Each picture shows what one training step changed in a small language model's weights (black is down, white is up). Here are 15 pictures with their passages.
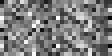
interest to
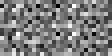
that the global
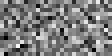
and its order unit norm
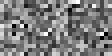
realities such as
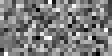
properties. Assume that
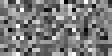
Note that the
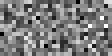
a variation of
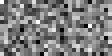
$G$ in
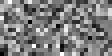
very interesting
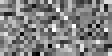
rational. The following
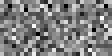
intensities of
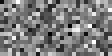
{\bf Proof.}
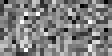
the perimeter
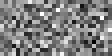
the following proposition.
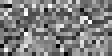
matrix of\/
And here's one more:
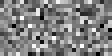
positive integers. If
